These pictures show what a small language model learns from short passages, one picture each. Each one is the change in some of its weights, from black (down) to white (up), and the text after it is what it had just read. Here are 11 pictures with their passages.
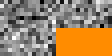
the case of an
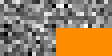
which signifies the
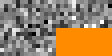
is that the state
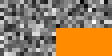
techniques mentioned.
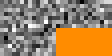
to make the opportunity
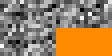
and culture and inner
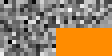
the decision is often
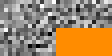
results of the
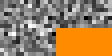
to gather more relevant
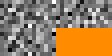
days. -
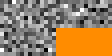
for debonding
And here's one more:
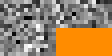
being written in a
